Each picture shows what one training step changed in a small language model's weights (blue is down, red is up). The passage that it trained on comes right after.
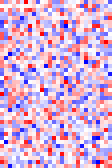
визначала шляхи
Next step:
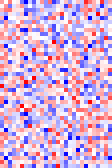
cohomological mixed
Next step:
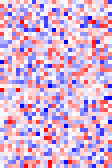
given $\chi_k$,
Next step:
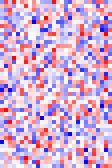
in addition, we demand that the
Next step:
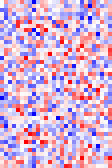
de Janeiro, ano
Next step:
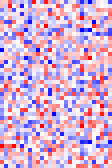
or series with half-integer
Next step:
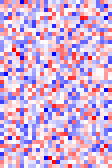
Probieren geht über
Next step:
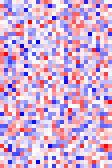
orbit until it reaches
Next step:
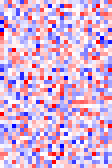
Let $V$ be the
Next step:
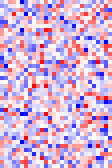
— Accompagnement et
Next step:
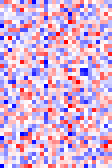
metode Program Linear dapat
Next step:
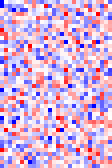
implies $u(x)
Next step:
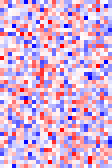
a sampling formula of
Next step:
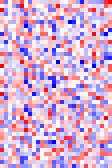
Excel ne več kot
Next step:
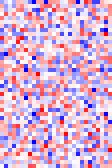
incorporadores buscam
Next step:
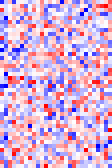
азайту тек
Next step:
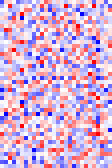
yondashuvlarning ba'zilari
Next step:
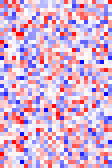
documentary review was used,
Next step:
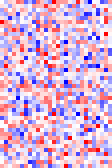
\EEQ for an arbitrary partition
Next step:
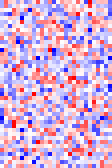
the Edgeworth expansion
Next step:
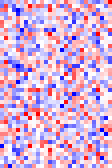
yer ustidagi asosiy
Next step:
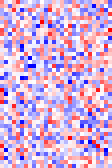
are the reasons which make the
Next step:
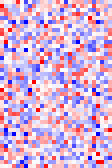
amalga oshirish uchun lizis
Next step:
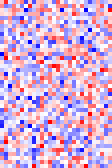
weak solutions to the 1D stationary
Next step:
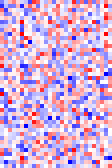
met het kleinst
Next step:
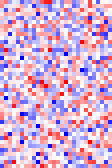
the weak topology. This will be
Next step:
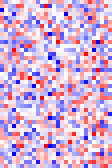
defined, where $ c $ is
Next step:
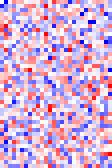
all $t \geq s$,
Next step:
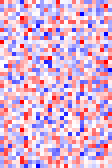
of singularities. \proclaim{\bf
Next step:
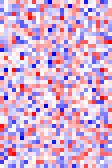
what I say 及 And
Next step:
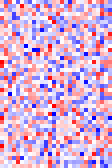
$f_A$ for
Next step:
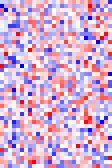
и сравнивают с
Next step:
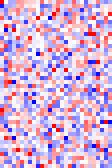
is called an atom of the
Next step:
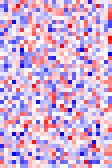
la obra la fantasía
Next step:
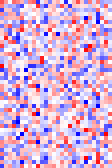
tasvirlash usullari
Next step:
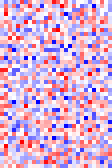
\epr \beR
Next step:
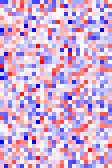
historicamente decorre da
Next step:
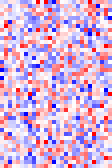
negative elements in its support and
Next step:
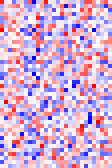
validity of Chaban
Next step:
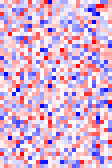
yashillashtirish” va
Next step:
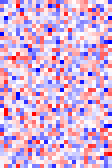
We let $\bar{\x}
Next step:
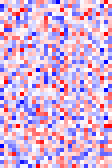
to $\cW'$ and
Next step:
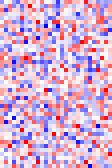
$kp < n.$ Then
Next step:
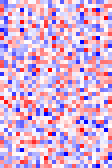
организаций); -
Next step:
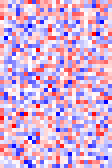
25\% journals with
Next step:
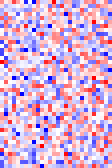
perturbation parameter~$\delta$).
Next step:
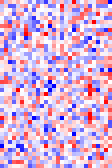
$O(x)$ is dense
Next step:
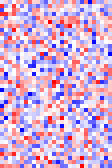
note that the schemes are also second
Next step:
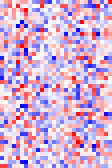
un refuerzo ideológico al
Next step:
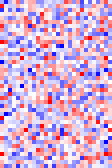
\end{figure} \bigskip
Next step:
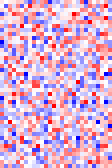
keladigan, tabiiy
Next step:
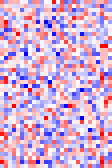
by $\varphi_1 =
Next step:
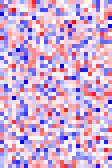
в закритому
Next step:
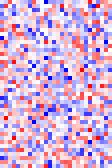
the real locus have no
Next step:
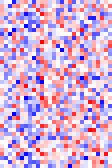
of BLV endemic
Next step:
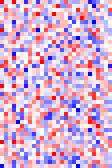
qulay ko'rinishlari
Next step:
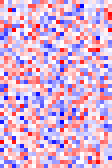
sohalarning asosiylari —
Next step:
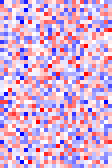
challenges. These
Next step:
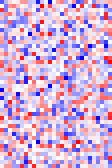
América Latina e o
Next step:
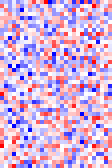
von Geschichte
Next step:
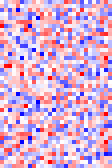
\end{definition} En
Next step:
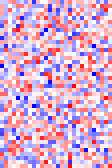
N-body problem and the
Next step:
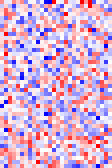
paper we generalize these results to
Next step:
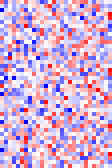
الحملة من
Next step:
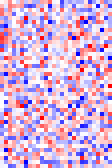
di posisi ke-62
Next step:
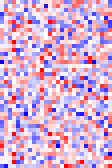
Establishing Levels of
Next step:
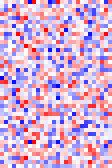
we have that if $2
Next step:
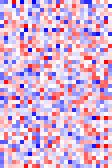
positive eigenvector change continuously with
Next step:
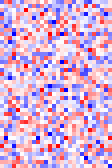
Anal. Optim.,
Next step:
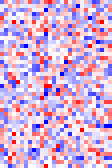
hukum Islam.
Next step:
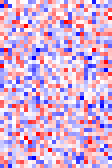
modification $F$ of the
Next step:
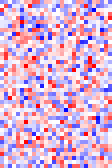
de oversterfte 12,
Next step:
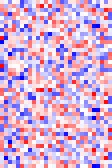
Мюллеру или
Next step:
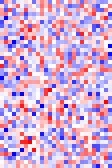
тем самым,
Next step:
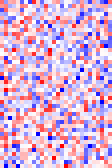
of $A$. We discuss
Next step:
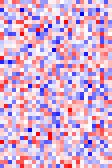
of the choice of $j$,
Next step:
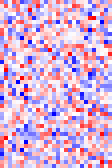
and its blowing up
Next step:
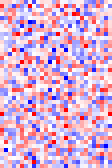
Makeup*. 2nd
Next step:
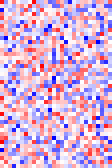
\qquad & a=\ell,
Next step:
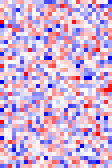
tasnifini barpo etish uchun
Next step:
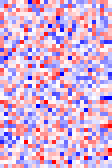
$v \notin V$, let
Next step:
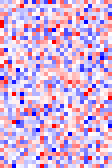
we present all the assumptions used in
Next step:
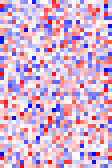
innovations: exploring
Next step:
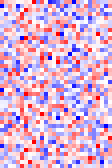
Q. Abdullaeva
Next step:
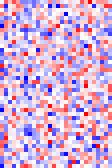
piecewise linear approximations and
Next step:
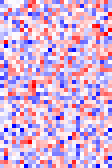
підтримку або
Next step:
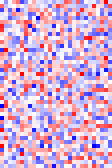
\end{proposition} {\bf
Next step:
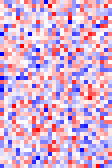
they constructed a family of solutions of
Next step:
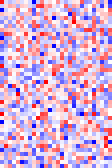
segurança apontam
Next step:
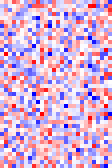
it into a value node representing
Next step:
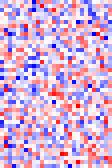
typically not optimal in the sense
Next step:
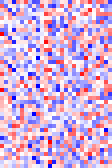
adolescente do
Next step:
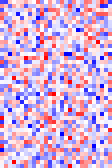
sus acciones. La ética
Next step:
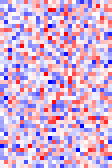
ère de développement
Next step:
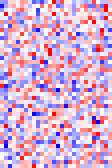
yang menggunakan cara untuk
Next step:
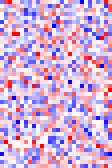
Serre sub-category,
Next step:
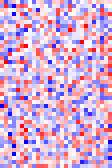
$q\equiv 0$ in
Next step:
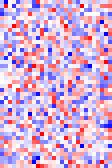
la notoriedad, el
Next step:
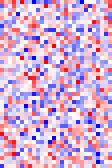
uchun avvalo mahalliy
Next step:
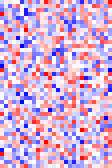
Great Leaders of
